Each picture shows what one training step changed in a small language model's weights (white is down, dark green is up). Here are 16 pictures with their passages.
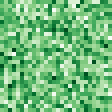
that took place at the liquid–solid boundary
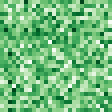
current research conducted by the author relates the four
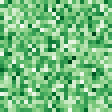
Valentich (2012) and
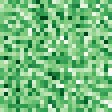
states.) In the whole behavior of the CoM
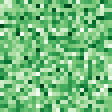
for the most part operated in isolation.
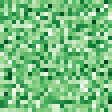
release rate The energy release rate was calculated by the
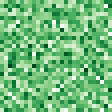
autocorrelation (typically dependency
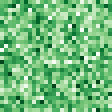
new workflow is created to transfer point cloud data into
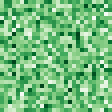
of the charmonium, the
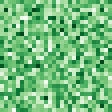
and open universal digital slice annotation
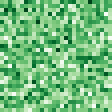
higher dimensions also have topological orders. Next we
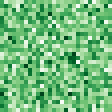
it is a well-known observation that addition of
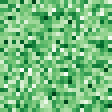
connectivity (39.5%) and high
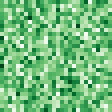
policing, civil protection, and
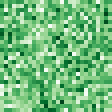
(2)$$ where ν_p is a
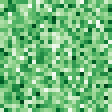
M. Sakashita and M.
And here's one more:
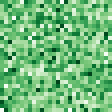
the angle of incidence increases the ion path length
